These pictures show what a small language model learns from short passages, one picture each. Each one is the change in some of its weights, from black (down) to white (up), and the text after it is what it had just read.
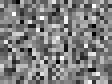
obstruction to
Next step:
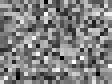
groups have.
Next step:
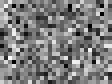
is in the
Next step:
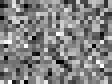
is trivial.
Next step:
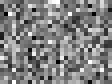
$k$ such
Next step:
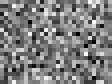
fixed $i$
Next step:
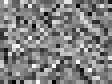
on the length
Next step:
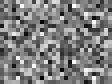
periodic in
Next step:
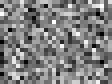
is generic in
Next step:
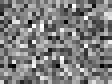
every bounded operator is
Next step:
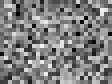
this UMP
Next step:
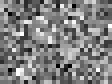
average value
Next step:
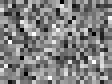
be represented by
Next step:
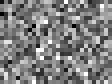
MRM and
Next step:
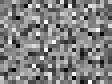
of stably
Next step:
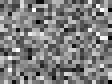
the forward
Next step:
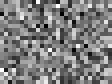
\to A$
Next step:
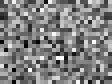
and $\ell =
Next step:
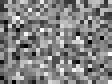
on the restriction
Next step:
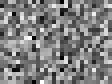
(if finite)
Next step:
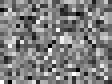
C n^{\frac
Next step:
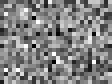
This is a
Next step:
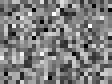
tried to
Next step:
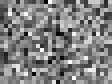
which is to
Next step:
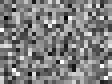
know when the
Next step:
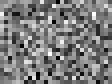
4, so the
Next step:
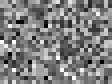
\theta +
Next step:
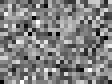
We need the following
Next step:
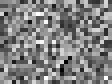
to $\psi
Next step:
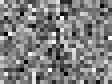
plane, but
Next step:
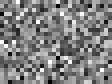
\in \Gamma
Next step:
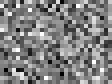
the nonlocal
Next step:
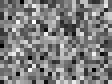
and 5 of
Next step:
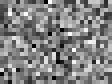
which is known
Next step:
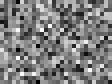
about the problem
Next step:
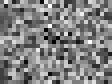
apply the finite
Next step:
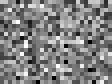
the proof of
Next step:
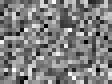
that so far
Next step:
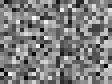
displays the
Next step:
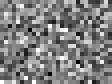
In the notation
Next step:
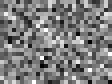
system of the form
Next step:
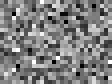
the completeness
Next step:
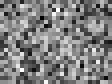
we have shown
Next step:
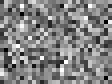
on $\Min
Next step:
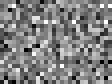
ideas introduced
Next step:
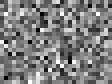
\right] d
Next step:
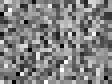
let $\mathcal
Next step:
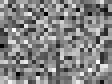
and one obtains
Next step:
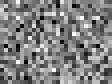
simple fact. This
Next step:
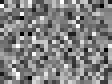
are going to
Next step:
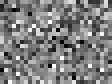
= \sup
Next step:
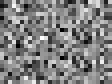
is denoted
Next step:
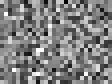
Making use
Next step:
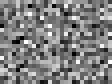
clear cut
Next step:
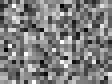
is used in the
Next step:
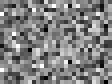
are linearly
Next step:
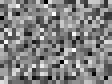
of $G$
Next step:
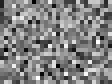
if its probability
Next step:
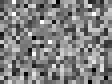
$G$ and
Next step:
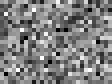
hence, is a
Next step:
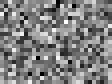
a formulation in
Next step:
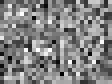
Let $M$
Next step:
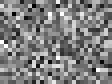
\), and given
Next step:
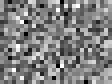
converges to
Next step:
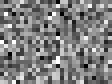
\bmh and
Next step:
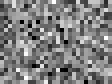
level two
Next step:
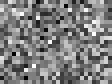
role in
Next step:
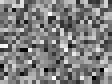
special case
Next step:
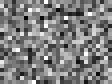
the London
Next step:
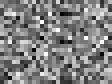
needs to go
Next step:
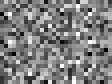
translation theorem,
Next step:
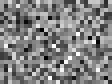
case $\alpha
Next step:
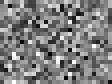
a submatrix of
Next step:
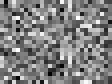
the linear output
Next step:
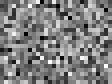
map domain}}
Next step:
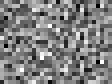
show how the
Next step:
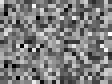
winning probability
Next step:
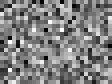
below) we
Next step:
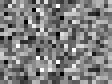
preparation of
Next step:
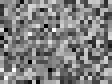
that $x
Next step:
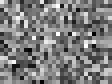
positive mass
